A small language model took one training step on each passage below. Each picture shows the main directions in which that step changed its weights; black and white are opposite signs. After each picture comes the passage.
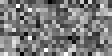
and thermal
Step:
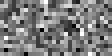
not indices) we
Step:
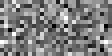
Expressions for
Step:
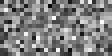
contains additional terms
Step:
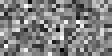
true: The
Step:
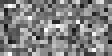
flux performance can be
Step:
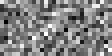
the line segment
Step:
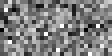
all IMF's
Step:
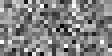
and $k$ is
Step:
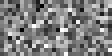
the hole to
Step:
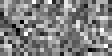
presented here,
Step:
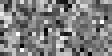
invariant measure for
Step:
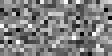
\times n$
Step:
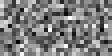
rates harder
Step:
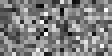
the MPT approach
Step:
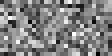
whether it is
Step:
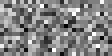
and the requirement
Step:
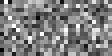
Department of
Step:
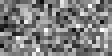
input, consisting
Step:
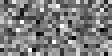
processes will remain
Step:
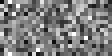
more definitive
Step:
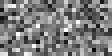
then for some integer
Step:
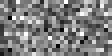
precision parameter,
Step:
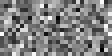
a background
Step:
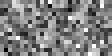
circles, and
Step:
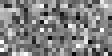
the core (by
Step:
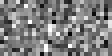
an analytic
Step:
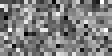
of type } \mu
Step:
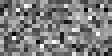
current tensions
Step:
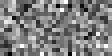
sensitive to a
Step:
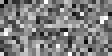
wetted corner
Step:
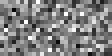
To tackle
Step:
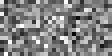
Model | |
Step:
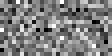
quantum dimensions and
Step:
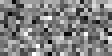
is even, and
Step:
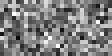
the capillary
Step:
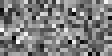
$A$ in
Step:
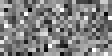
Inspired in
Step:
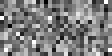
modified version
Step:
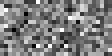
cluster pair, it
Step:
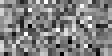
ring $A$
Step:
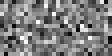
towards such
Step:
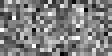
for the drag
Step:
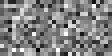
well a function space can
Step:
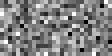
the sphere so as
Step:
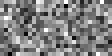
of the equivalence class
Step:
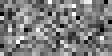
between the scalar
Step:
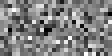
the inverse potential problem
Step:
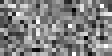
way, a
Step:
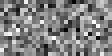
is a polynomial
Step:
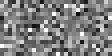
Number Project"
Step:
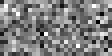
the Hadamard
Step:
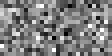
the imaginary time
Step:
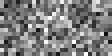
of solvability
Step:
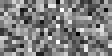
is concerned
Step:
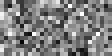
as a highly
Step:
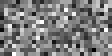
survey of both
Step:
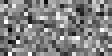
in the fourth
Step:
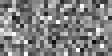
a nonempty
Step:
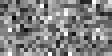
a chain of
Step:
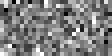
male and
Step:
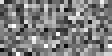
nonlocal operator
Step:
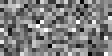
\\ \midrule 1
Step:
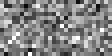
measured in the
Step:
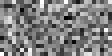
by evaluating
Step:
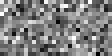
above. With this
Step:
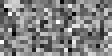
Smart grid
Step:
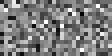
Hardt, with
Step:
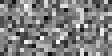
too large dimension.
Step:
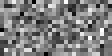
can be seen as
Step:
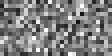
skip the rest of
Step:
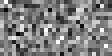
how the determined
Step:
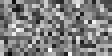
x, y \in
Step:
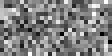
the origin are
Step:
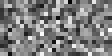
the one rule to
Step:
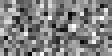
an essential
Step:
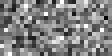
external to the
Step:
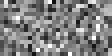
also a point of
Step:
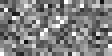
surfaces. Let
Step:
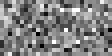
in the canonical
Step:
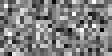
that are independent of
